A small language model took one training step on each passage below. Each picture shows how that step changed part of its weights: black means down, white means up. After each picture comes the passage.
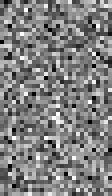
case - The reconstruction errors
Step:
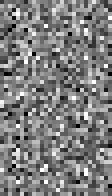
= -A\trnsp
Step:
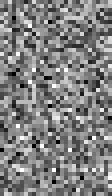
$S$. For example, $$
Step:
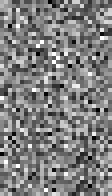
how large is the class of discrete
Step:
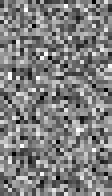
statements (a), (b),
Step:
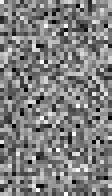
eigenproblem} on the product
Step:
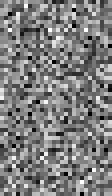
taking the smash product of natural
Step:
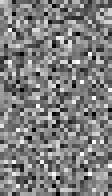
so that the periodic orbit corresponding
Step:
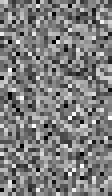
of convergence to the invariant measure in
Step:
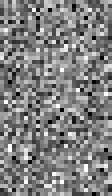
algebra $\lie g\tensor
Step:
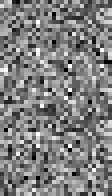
that of \cite{IP3}.
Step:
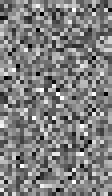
as the Internet of
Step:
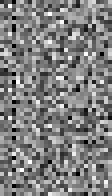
\in \mM(\omega)
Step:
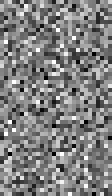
$\sigma$-continuous) and
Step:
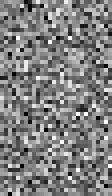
is obvious. \vskip 3pt
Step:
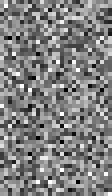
eigenvectors corresponding to zero eigenvalues
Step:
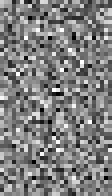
as $f$, $\Omega $ and
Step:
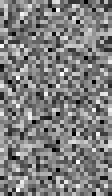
Then part 3 of theorem 35 of
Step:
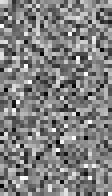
of $z$ over $E$ satisfies
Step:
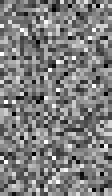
be a pyramid and let
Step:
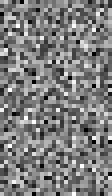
universal quotient
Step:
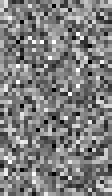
have similar frequencies,
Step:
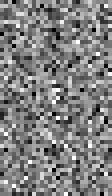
that accurate transient
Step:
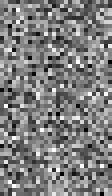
is significantly different.
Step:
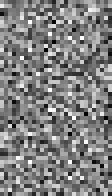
\end{figure} % %
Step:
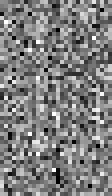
remains an open question.
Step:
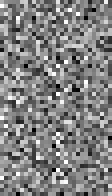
bundles $E_{-k}$ with the
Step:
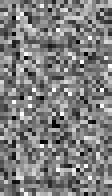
$G_B$ and if $\delta
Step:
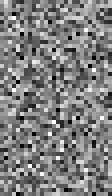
orthonormal basis of
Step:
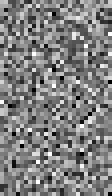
of the corresponding classes in $\ol
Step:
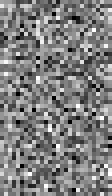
example, except that the
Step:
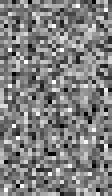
< \sigma_\ast$, with high
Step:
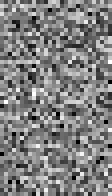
in a small neighborhood
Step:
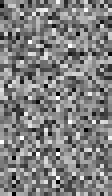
tel que $$\forall\,
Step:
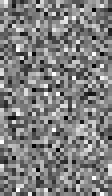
algebra of bounded analytic functions in
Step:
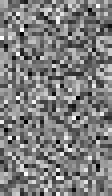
as in (\ref{des1})
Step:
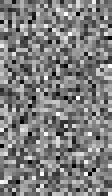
the Department of Civil
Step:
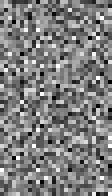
implicit in Section~1.2
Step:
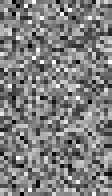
problem \eqref{4.22}. By
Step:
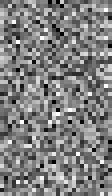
set $A$ is UpAS
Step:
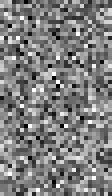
for all $w$ such that
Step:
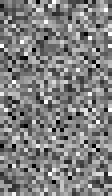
Contemp. Math.,
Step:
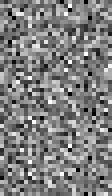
{\bf AI-AIII}
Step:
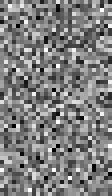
As we will see in Theorem 3, a
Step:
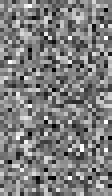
is, in general, no easy
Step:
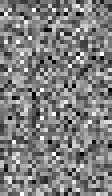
The author would like to
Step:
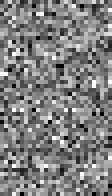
yielded valuable insight for
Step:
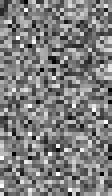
given. As a result, it is
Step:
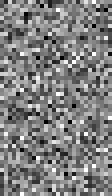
first thing to ask is that the
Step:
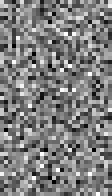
(\ref{start}) and
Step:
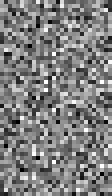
par r\'ecurrence que
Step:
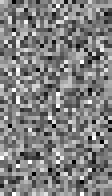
apply here and the analysis follows
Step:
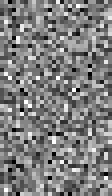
\ref{Partition}, the
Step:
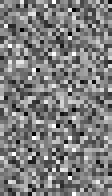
Considering now \begin{eqnarray*}
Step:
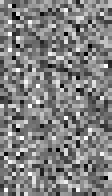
Nu(L)}, where
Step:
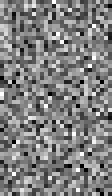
bound, we use again the
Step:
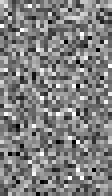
and $a_3$, are equal
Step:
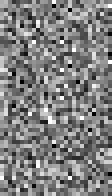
we obtain the upper bound in
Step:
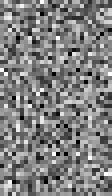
condition means that $F\cap
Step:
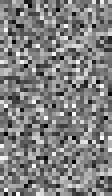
Hecke introduced the numbers
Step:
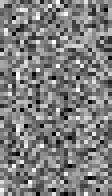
integer $m^*$ such that
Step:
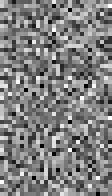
we consider the {\em empirical
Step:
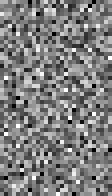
be the Euclidean space of
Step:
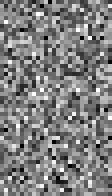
in $\cs(G)^\wedge
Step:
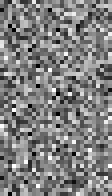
points. Relying in our algebraic
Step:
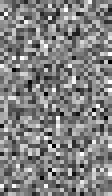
Therefore, the following expression can
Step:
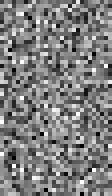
to maximizing the convergence rate
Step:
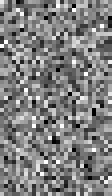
Since $\shL$ has class
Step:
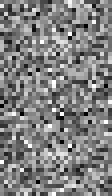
\ll H. $$ Application of
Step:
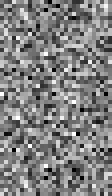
particle volumes.
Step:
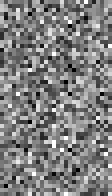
speed. \begin{lemma}
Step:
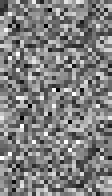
one point. We denote the set of
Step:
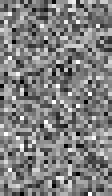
so that $(k-s) >
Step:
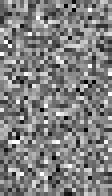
and $QT|_Z$ is
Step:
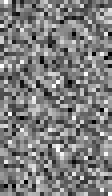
group on $\Omega$. Let $w
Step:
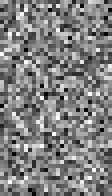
$G$ be a finitely generated
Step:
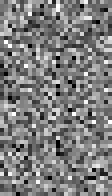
for any $i\in {\Bbb
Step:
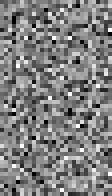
\juerg{weak solutions}.
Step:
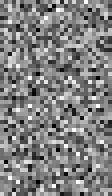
maps in the shift locus,
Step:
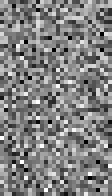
operator and $d^*$ the
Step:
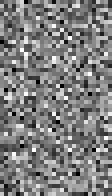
\section{Equivalence of
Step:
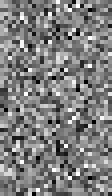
only on $X$ such that
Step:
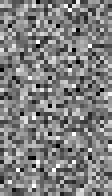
to particularly low values. We can
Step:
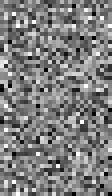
with resource collaboration
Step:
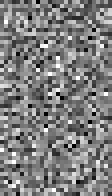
an alternative to a bundle
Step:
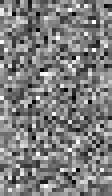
we bring all terms not depending
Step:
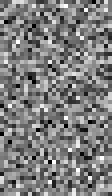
small ($m=3$) and the
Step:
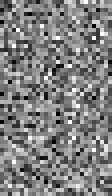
As by-products, three
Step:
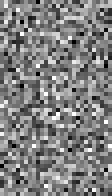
topologically negligible
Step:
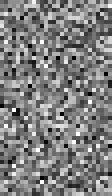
a $K3$ surface has
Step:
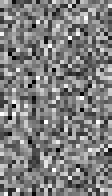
to prove the uniqueness of the
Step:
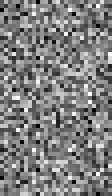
geometric induction on ruled
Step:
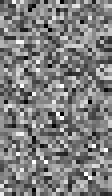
$np \rightarrow c \in
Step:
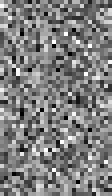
with $\Delta(G_n)$
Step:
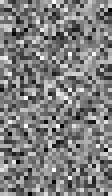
proved using the Barnes
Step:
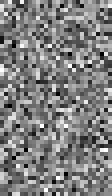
=1$. Usually as in the
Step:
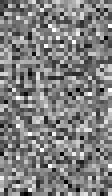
numerically. In Figure
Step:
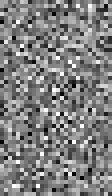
The \textit{cone} of a
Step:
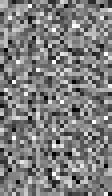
contribute to global developments
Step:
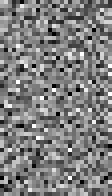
section we shall prove a result about
